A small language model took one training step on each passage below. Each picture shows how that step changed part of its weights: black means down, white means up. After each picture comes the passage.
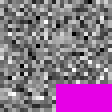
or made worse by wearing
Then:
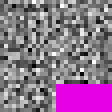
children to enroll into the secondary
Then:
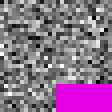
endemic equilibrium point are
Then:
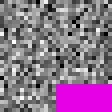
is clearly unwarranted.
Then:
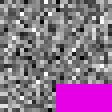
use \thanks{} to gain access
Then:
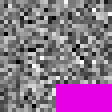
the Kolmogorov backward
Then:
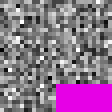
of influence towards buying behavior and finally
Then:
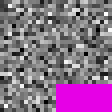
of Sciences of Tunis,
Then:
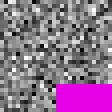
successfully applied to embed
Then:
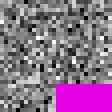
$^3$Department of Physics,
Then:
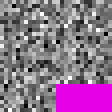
et al. (2023) identified
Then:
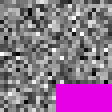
in all interactions. Through this
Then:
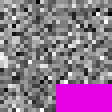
should be enjoyed.
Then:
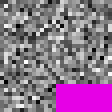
residue is fed to a
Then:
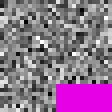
very little. The vertical axis
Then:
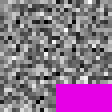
band at 986 cm⁻¹ which
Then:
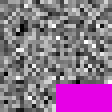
Furthermore, we design a stronger
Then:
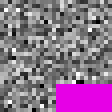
grey levels. The entropy of an
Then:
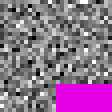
$I=0$ and spin
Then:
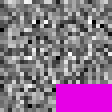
strategies for both leaderless and
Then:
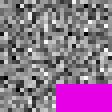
has weakly detected H$\alpha$
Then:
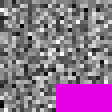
a two-dimensional dynamical system
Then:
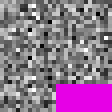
"*et cetera*",
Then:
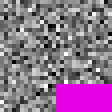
services, valuation at three different
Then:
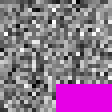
fidelity by adding a
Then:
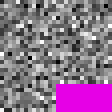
due to hybridization between the Se
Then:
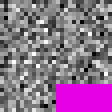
higher gains observed for high-quality
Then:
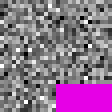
spectrograph on a general purpose 10
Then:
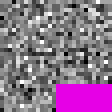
the coefficient of an $O(3)$
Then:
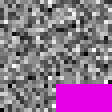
to every resource. Use the
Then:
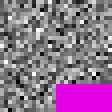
voltage from DC input and also
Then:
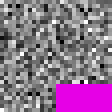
well the Floquet protocol
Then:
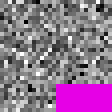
branes the small fluctuations around
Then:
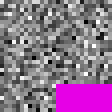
be glueballs,
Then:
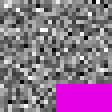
instantaneous mean rate fo
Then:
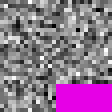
and bias voltages will
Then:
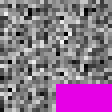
Let A be a subset of the
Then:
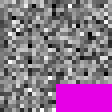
considerations but can be furnished
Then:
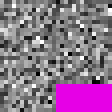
2012). The main hazards
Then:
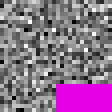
two-magnon term on different
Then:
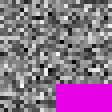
à s'exprimer
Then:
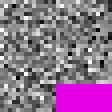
Omani Musandam
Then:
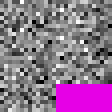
of this form are produced, therefore their
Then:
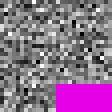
More than 12.72 million
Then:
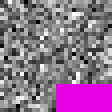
workload. The components are defined along
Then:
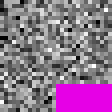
By contrast, the largest comparison group
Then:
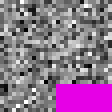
extra calculations will be necessary to verify
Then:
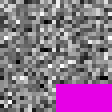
ultimate goal of source
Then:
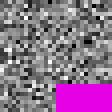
as part of a coordinate system in a
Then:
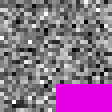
electronic-structure calculations almost
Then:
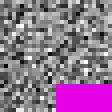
Critical exponents $v$ and
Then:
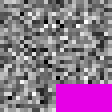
analysis of the dynamics of the value of
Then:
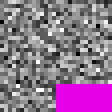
length of the time series to which SSA
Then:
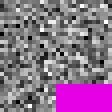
instance, in case that in the scission
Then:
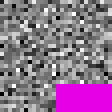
be shared with stakeholders
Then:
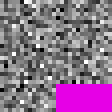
balancing data. Therefore, we
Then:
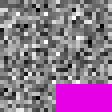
zero. As can be seen from the plot
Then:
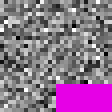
that an interpolation at the physical
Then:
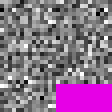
this argument, we shall compute
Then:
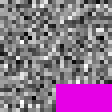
learning organization building. The second
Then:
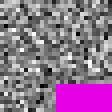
“alternative facts”,
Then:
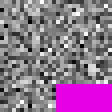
the 0.9m over many years.
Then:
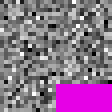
condensation as well as the yield
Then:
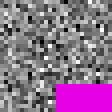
short-term financial costs associated with
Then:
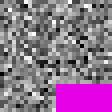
through the $a_3$ and
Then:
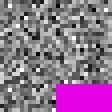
network that is vendor independent. The
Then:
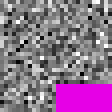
the effects of overvoltage on
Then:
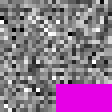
to hold in the settled
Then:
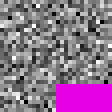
of these traces could be very similar and
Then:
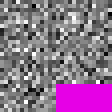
therefore need to be well protected from
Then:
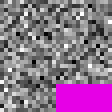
The unique features of gum such as
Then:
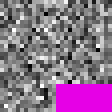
in the tortoise coordinate defined
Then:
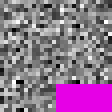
and the four best individuals are
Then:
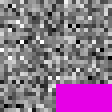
of the Strutinskij
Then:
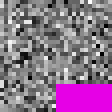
known as fly ash and considered as
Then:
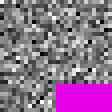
of states given above. Considering the
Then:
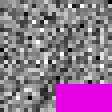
a useful signature of the onset of
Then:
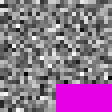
bases and ABA ($\rho =
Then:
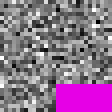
50\% of the resources assigned to
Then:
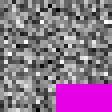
valves and pipes until the
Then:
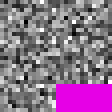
to explore but to understand the complex relationship
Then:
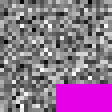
description. The dashed-dotted line
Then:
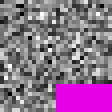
either 0 or 1 interaction. For this
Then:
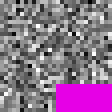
a fast battery charger
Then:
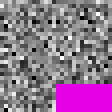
(e.g., human moderation
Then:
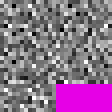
< -1 \)) across the sampled
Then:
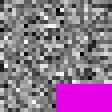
high sensitivity to ammonia (68%)
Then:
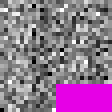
(PORP) were significantly higher
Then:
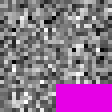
carbon emissions as a
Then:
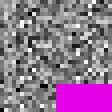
= A(\cos \theta + j
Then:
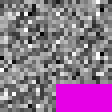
will be nonzero for the
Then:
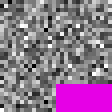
norm by default but can also
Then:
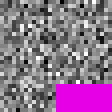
Q, Tan Y, Chen
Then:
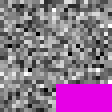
simulation is high enough to get a first
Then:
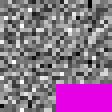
& \textbf{Median} &
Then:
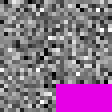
precipitates and then oleic
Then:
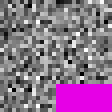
overhead per parameter. This computational cost
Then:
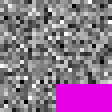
project management, I will acquire new
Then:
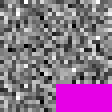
to ensure that our content – across all
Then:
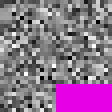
any textual description. One possible solution for
